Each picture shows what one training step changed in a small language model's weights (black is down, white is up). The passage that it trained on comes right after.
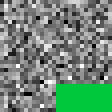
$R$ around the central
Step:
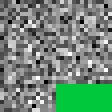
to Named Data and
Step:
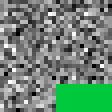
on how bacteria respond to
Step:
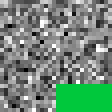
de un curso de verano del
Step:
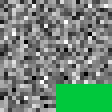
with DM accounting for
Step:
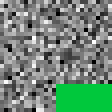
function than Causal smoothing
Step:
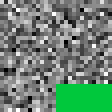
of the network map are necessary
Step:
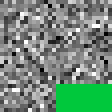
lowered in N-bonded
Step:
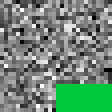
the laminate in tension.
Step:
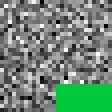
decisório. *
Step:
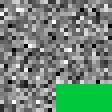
olsa da merkeze
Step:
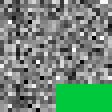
from now on), that has the
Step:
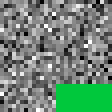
by physically scattered
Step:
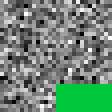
the numerical solution, which
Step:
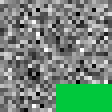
influence the reader's
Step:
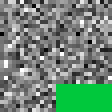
the performance of these algorithms can be
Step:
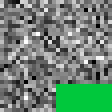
des aires naturelles
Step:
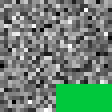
complex characters, analysing not
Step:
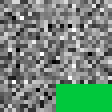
his qilganida, ular
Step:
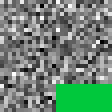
set used an endorectal coil
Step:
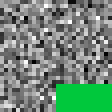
equation eq = 2 * F1
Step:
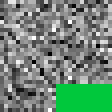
gas is too dilute to
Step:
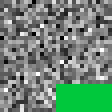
yang ada di perkotaan
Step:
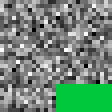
Nägerl, and R.
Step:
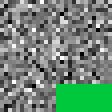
economists have conducted
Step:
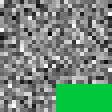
in favour of open
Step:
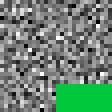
on the 1D phase manifold
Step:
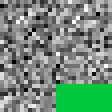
industrial equipment, secondly
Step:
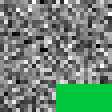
of 64 ranks per
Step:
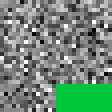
several layers of
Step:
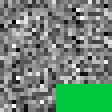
yaratish yoki
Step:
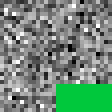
dışında kalan
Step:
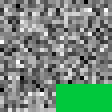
not explicitly mention
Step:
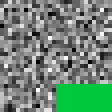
Aida A Manther ² and
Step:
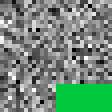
indicates that it is possible to
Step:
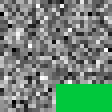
binary HSM. To
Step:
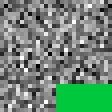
made worse or longer
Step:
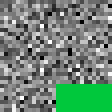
\begin{equation} F =
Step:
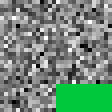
WZW model that only preserve
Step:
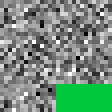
en vista lateral.
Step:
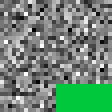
to simulate the real structure
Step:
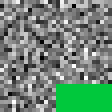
aims to identify
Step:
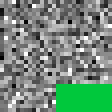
trial spaces, the
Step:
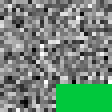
and the name Layla from
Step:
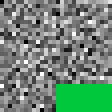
on the environmental aspects,
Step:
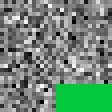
The study provides a detailed
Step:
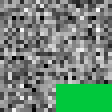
do perfil predominante
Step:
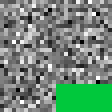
countries differences in the
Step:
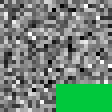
kuchlanishi va
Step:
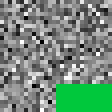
account for the spatial
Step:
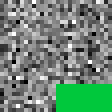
será laica y, por
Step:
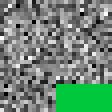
to xanthine oxidase
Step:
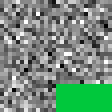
dream”⁴ per
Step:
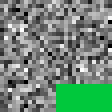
tepa, har buta
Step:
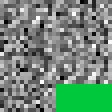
However, there are still large
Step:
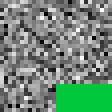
a little loose
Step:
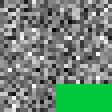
при обращении к
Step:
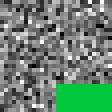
two main core components that
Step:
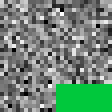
mesh of the input
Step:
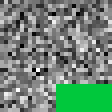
now in its sixth year of
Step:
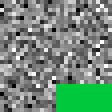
diagonal elements of ${\bf
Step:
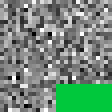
que la confianza que
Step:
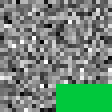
connecting the UE with the
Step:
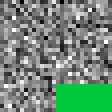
Doble Engineering
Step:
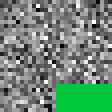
multiparametric soil quality
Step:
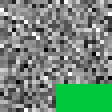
of network/facility
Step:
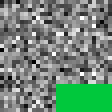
with the upper-limit set by
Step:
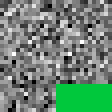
sugiere que hay unas
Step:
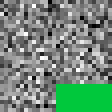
in ascorbic acid
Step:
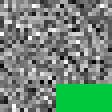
dominant \sm\
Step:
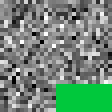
device to a central
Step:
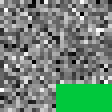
steadied ships), and
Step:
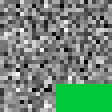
over ZiBOC treated
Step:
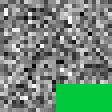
skin has a positive effect
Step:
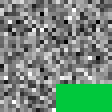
This could involve revising
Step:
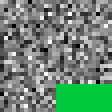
an'anaviy biznes
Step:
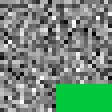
inner horizon develop from a
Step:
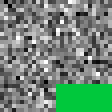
On high-pressure
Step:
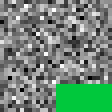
and found that patients could detect
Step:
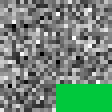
limits are followed. 10:20
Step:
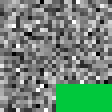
oscillatory field and the
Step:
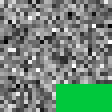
was selected because of its
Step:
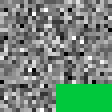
mathematically to the level
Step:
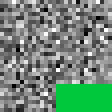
AC AC Fig. 3.
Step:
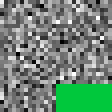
the enclaves calculated
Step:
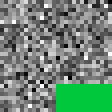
profession has been consistently
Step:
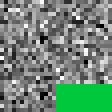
Райчева Л.
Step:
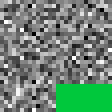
the FTL algorithms, it
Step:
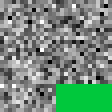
To reduce the effect of
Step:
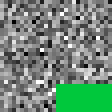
limits. An abdominal
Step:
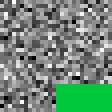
la resolución de que en
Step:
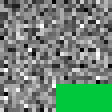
on the FDTD method the
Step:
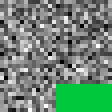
nacionales competentes para la
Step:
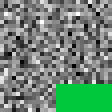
para o desenvolvimento dos
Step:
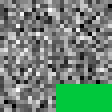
the extended background
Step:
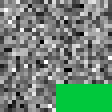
no effect of ionic strength
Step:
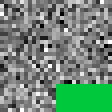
education path at the age of
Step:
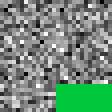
deve atingir a proporção
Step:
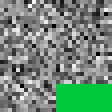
ma'lumot berishga
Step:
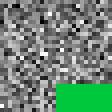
the same AdiosStMan
